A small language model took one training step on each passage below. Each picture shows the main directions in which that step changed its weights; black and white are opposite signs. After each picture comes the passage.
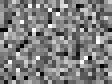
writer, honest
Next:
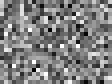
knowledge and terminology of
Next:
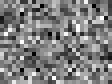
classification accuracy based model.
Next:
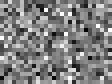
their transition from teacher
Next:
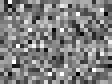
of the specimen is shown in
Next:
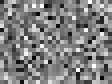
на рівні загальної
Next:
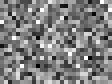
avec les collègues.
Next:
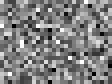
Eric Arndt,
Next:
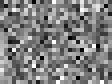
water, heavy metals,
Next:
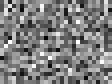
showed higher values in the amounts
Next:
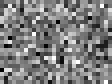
support systems for SMEs in other
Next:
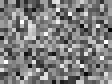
першу чергу,
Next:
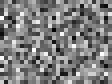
Calidad educativa y consideraciones
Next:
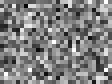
bredbånd i
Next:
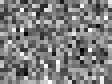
comparison of these verbs shows that
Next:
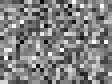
ajralmas qismiga
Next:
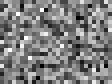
For that purpose, p value
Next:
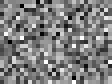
cell suspension using a
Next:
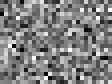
Толстой Н. И.
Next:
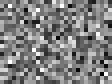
judicial para se
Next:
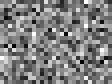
Oxford Bible
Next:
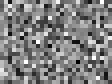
of gender, country,
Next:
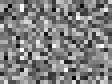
Researchers can be expected to
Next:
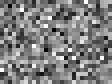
Similarly, when multiple
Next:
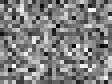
the program and likely to be
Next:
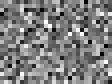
\quad (3)$$ According
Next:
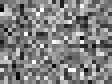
Accordingly, two
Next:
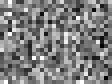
is hemodynamically
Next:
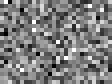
as a decrease in the
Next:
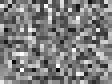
is probably in the Medium
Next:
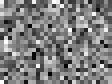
employee's productivity:
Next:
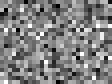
The multiple linear regression results
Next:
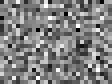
peach trees, or
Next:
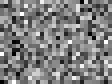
bo'lganligi haqidagi
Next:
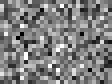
be digitally delivered and most
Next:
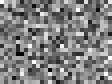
Renewable hydrogen production by
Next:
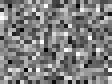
geographical, structural, and
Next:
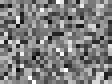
texnologiyalarini uqitishga
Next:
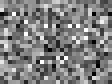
ortilgan eshak»ka
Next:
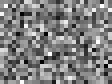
menjadi lebih
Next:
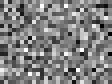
the National Socialist regime
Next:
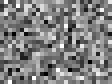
technical challenges of ongoing research
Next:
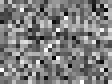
isolates. D test is a
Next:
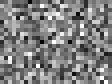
archa, yong‘oq,
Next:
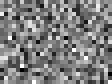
the Indian Insurance
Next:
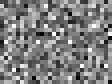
asarlaridan jami
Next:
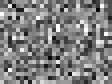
can store large amounts of
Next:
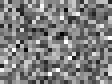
the authors' understanding of
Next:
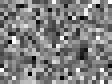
itu. Selain itu
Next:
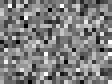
shakllanadi. Bu esa
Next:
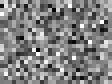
embedded in
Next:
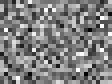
a dedicated degree
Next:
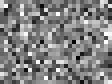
services for vulnerable groups
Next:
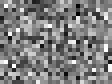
respect to the technologies used and the data
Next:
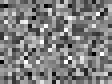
madaniyatiga oid
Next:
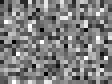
2 ^e <input
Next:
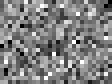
risk factor for the development of
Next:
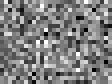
the values in **Table 1**, it
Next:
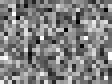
sifatini bildirib
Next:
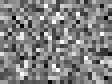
is explained that Teluk
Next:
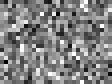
a 16-bit ω
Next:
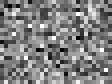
íntimas, laborales
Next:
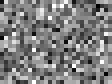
Evaluation of Educational
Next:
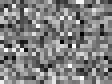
Engineering College,
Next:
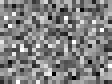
decisión** con un
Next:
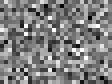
с учётом уровня
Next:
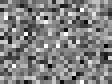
para plasmar las
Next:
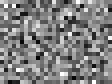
sector. Keywords:
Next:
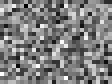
Geral de Proteção de
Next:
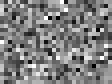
(Free food camps), by
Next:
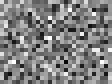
proficiency Type of Tool
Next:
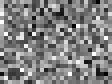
broadly practiced among the
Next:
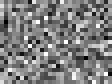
+ cracy अशी
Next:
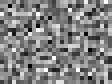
do Sindicato dos
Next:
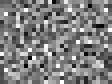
предотвращение развития
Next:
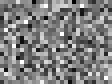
se mobilizeze în
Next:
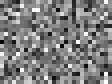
Al momento de tener las
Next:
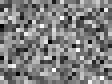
Hozirgi kunda
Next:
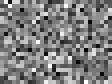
as well as using educational materials from
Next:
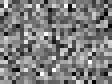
mobbing and age,
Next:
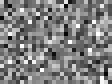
as well the fungibility before
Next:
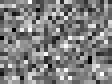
de la secuencia del gen
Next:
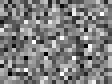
tratamento dessa
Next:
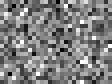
no recibieran
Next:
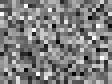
напрямку -
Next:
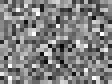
registries impact our understanding of our
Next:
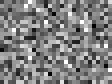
oggi comprano i colori
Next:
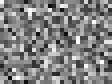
se basó en tres
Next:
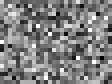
Çoban, S.
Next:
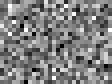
tourists from various parts of
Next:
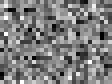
buscó intervenir a
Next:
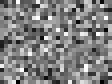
majoritatea lor,
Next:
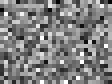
тарихининг муҳим
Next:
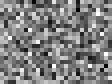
pengembangan kompetensi
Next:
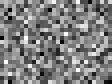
кто стоит за
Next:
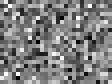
to stand a chance. If
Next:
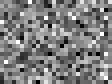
that received the supernate
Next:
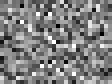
tissue volume we mainly
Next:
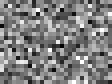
Kabiru Gulma,
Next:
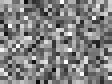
any core, similarly to the
